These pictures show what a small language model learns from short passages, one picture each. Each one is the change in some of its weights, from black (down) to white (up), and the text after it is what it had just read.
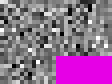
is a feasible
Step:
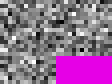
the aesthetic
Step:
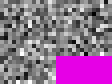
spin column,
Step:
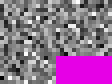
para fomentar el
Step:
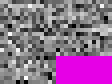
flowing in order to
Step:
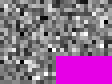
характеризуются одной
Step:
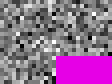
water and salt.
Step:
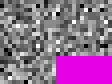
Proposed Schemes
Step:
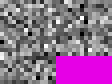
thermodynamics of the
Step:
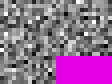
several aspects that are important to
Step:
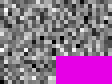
promotion of products from
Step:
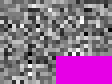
Performance Performance, within
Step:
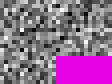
At the stage of data
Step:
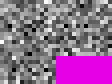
learning (3/4
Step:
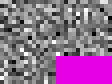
our previous model (see comparison
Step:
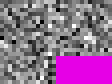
ABSTRACT One
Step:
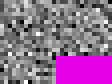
content (THD)
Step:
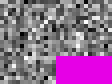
on the ligand which
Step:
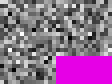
the logical combinations
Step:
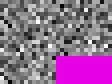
(Fanini &
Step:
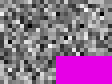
embora vejam
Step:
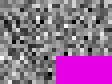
Concepción actual a
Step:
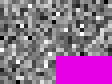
boylamsal toplanan
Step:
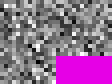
the ZTA is
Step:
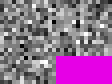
“Чет тил
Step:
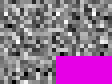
areas differ from each other not
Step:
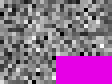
Jamolovich, iqtisodiyot
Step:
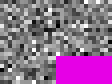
International science networks. 2025.
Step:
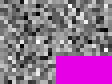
final set of recommended
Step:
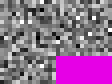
acciones estratégicas
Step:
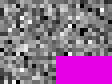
якого має стати
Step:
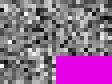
разных стадиях
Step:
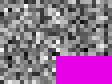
same way in the different
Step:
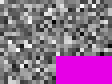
which they tend to invest in
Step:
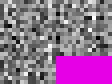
método amplamente
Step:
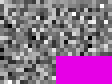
rápido sem
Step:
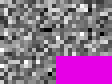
a various online sites like
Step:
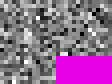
культуре получения
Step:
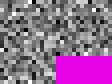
ingredient and
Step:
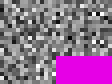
measured and fed back to
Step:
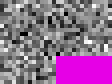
the nineteenth
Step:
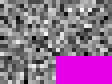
with Mild Cognitive
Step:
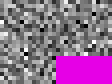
and development model proposed by
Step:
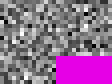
and profiling have become
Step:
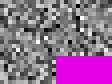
a circle with the same
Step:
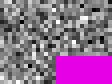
korxonaning faoliyatini
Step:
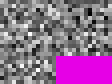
so that they are able to
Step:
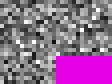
this review. Study
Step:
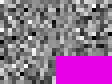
as empresas passam a
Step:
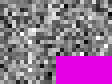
Function For a set
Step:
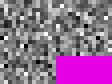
la tradizionale
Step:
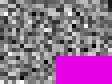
that go beyond trends
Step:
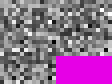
mortality that resulted
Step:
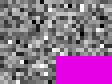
The relationships between vegetation cover
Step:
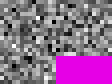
- Costa,
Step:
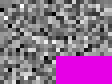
to overfishing and
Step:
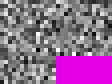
from the selected departments
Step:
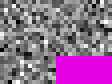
conducted in neighboring
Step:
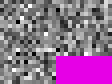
soni va boshqalarni
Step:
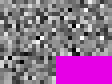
semua peserta
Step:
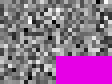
until 1984, but their
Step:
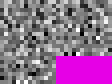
kuzida xalifa
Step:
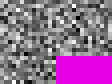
of cardiovascular risk
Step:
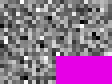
battery is
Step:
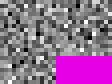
the global COVID-19
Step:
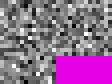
keng masshtabda
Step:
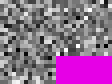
support both supervisors and
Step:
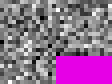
Respublikasi Qonuni. 2015
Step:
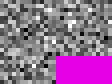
through API standardisation in a
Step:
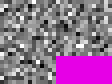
é corroborado
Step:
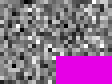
USB connection,
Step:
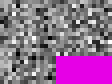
manual work In many
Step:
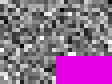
is unlikely to be
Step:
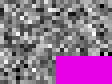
и не записанных
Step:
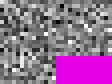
has become fun and more
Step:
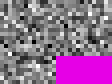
GR_POP –
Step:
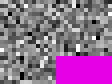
the river outlet.
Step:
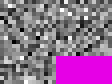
and overfitting was
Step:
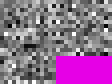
Allan Poe
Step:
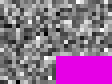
trial against the virus
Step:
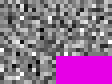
para catalisar experiências
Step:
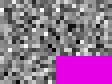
доступна, но,
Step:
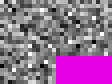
transversely moveable
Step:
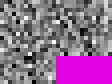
Crónica La
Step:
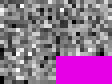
der talentiertesten
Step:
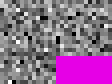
крышки 3 у
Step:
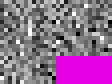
14 days of treatment, the
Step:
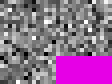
2.110 Significant
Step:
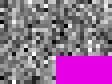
Systronics 335
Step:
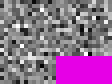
delirium accounting for
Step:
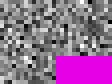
health events - identify good practices
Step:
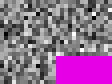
es sintética en
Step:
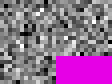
Maqolada oliy
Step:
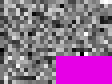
was recorded in all groups.
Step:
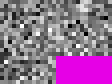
de Ourém,
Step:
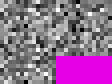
tugallangan tosh
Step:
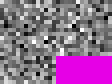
language anxiety has been
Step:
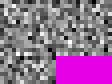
general possibilities exist for
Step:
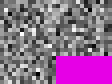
In the proposed research work,
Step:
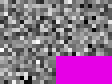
about privacy and security,
